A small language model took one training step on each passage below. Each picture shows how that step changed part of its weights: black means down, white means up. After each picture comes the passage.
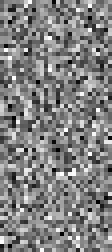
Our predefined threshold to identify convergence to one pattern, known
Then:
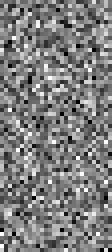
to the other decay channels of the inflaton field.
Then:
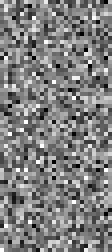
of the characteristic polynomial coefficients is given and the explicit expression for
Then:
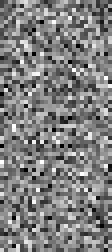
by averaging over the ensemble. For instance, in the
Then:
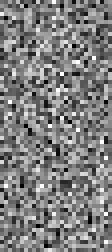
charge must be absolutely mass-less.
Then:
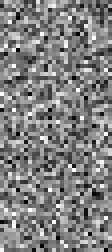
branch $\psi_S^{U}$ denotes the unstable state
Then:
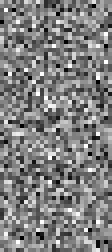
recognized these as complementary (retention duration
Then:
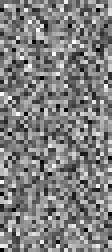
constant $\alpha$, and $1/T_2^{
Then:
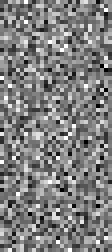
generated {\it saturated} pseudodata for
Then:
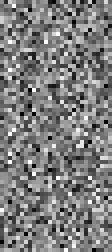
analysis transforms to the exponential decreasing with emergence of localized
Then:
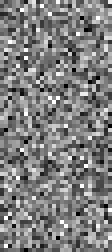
methods relying on the $\chi^{(3)}$ parametric
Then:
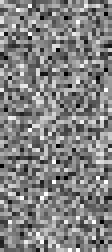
NEXCERA, nevertheless, remains a
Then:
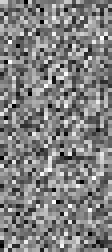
## 4. Return Level This expression allows
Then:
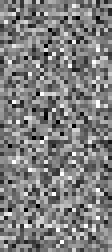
energy difference between monopoles in low vs. high
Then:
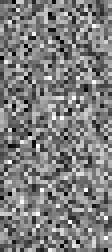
specimen with regards to the waveguide, the
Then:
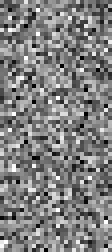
it at some finite radius greater than the location of the
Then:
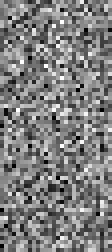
indicated in parentheses. We then diagonalize
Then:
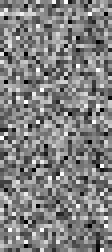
%supply located at $i=0$, we assume
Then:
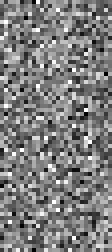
integrate over the membrane height fluctuations in the presence of
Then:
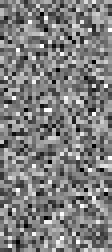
From this sample we prioritize bright high-redshift
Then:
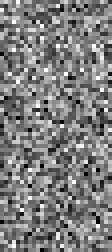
in ozone photodissociation, only that
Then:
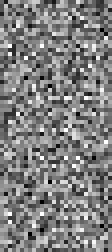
associated with the unstable radial modes are in the range of
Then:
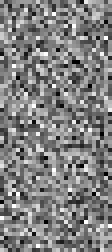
and optimistic HZ regions respectively. Given that planet d
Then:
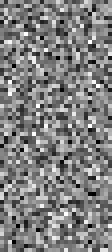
arrays upstream of the ZDC. Under this
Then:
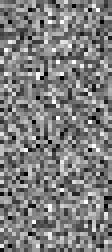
neutron emission is smaller with a moderate linear-momentum
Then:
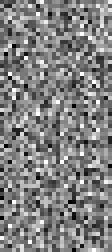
we will see, include more realistic frequency spectra and a greater
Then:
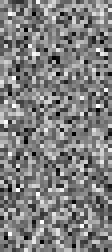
simulations, $\ln P(t) \propto -
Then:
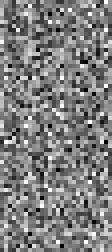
An alternative description with space group P-3c1
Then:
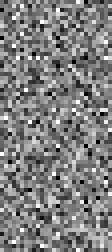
difference of surface orientation, the intersection line between lateral
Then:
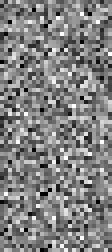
long time scale. Indeed, after a very short time scale
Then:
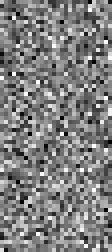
with the process parameters shown in Table 1. Inconel
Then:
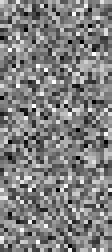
predictors included in the SRTR model, while
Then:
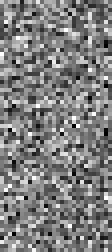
expected magnitude dependence of $\sigma_{ast}$ is used when
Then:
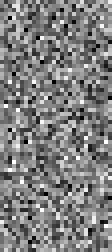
plates of the various programs described in the DR5
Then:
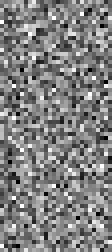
\\ \langle 1, 0\rangle &
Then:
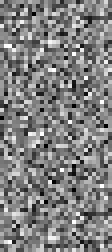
and the inaccuracy of the model due to the
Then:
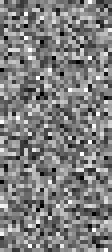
this generalized Fourier law is the phenomenon of temperature inversion in
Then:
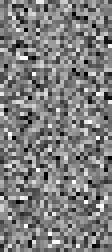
$\varepsilon(\mathbf{k}) = - (\cos
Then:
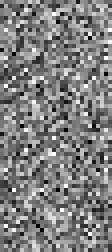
here and the well-known Anderson
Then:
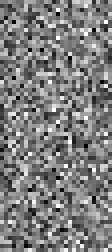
frequency of the laser beam by exactly the hyperfine
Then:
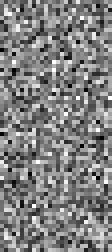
main advantage of $^{48}$Ca is that it has the
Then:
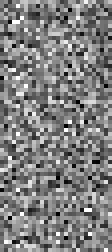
real time formalism, the relevant component of the propagator (from
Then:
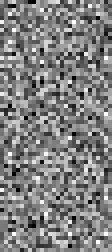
is non-zero only on basis states cutting every
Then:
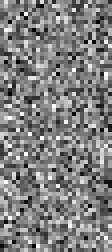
orthogonal %\be % \rho_m =
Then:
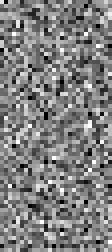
et al [17] at 12" resolution around the
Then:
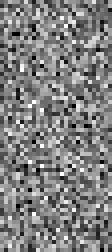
be divided into two parts. A rise to the peak and
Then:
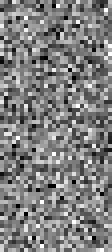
actual values that will be received by the shader at
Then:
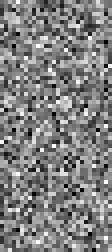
may be used to compute the integral to a given precision.
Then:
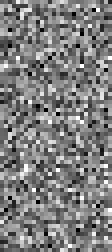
\ref{theorem LDP-0}.
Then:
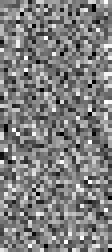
retrieves the most relevant pieces, and
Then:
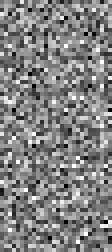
TIGRESS array, which for the present measurement
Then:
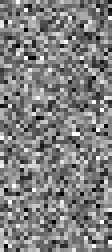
$\Omega_i=0$ and $c \cdot
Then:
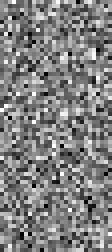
nuclei associated with proton decay in $^{16}$O and the
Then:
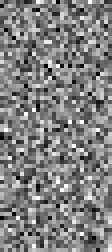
of the PLEV (downstream of the
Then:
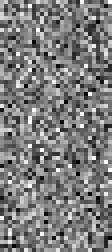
slightly smaller $\omega\pi^0$ background.
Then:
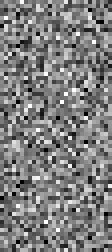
The null energy condition is violated ($\rho +
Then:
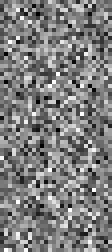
leads to second order field equations. The surface term of the
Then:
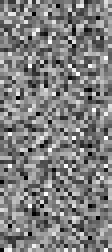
results of the implementation of the KMR model in the
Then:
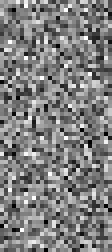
expect such a good description. The next set of data corresponds
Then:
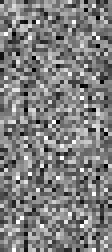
equations for~$1\leq\gamma\leq
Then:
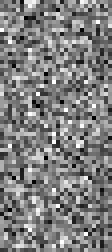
observed. Therefore, there is a trade-off between our
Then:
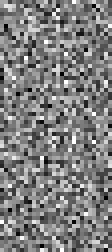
of the magnitude of real and imaginary parts. The dS
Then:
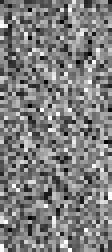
1 with respect to this Virasoro algebra.\\
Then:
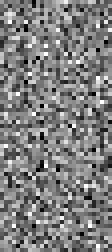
films grown on LSAO substrates show a metallic
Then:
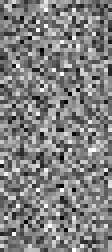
the zero-field ground state carries no total magnetization,
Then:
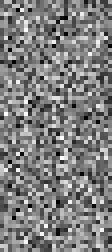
their SFR \cite{robert} as
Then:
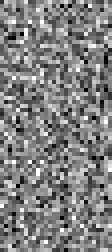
thermal cycles for the EvaGreen supermix set
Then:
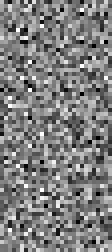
post-AGB or proto-planetary
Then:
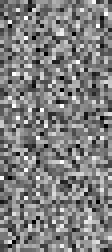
solve the barren-plateau problem. However, it
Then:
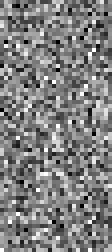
variation of the phenotype *(Aird,
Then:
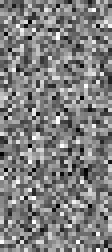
our Galaxy, depending on the energy of the primary cosmic
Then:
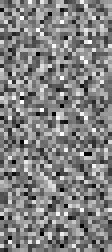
a constant energy after 1,000 fs, indicating its
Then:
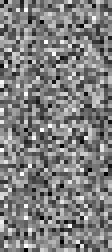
outcomes of AI and also human readers. Thus the
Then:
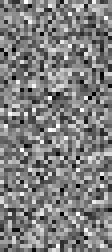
neighbourhood of zero. On the other hand, vanishing
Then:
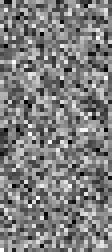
the interaction between projectile and target is the most
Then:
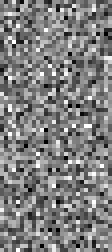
uncovering New Physics. Charm decays have
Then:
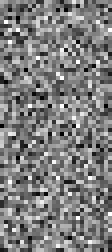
L-crosslinking has been applied in large scale analysis
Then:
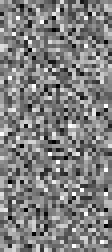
be incorporated with automatic location of the user using
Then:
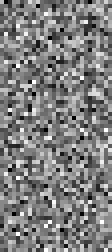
in a context of adaptation of life to new economic
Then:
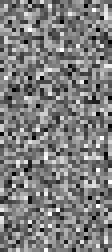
on the anonymized graph selects $(u,
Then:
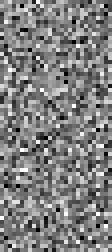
estimates \cite{Block-2006} also the values
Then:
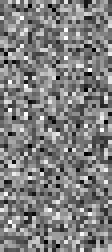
a backgate, where the dominant effect of gating
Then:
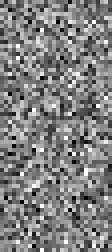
the traceroutes that are missing from the prediction. It
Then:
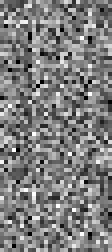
similar stellar masses and SFR contain AGN with a very broad
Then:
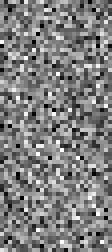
$l=0$ the presence of the irregular
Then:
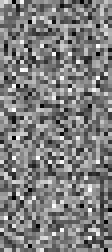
for Inspecting Kepler Data}
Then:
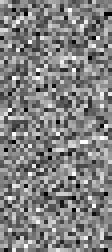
\frac{\sqrt{\epsilon \epsilon'} (2
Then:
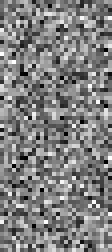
into the ICM as $E = 4PV$
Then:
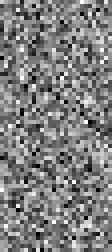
latter's theory. With the experimental bounds on uncertainties determined
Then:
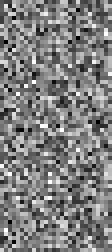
of information % \affiliation command applies to all authors since
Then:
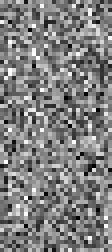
quality: smaller $\tau$ values yield more compact summaries
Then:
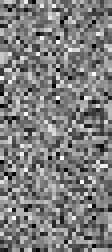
a compact notation, $(y_L \cdot
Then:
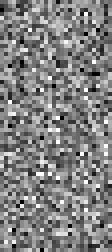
supercurrent in the presence of a nonuniform static
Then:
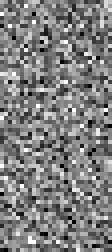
$3 T_c$ multiplet patterns of chiral spin
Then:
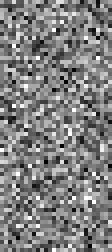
the framework of classical distribution theory. Thus, strictly
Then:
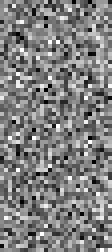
prediction, adaptive control, and model-predictive control of
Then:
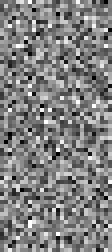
the dispersed inorganic material. Up to
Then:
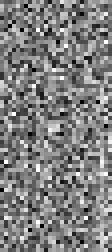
and Doppler-boosting effect.\\ The
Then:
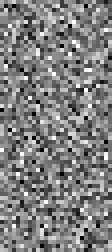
a variational state for classical and quantum spin chains in the
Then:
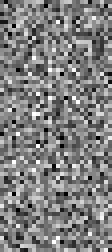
et al. (1994) for 20 percent solar
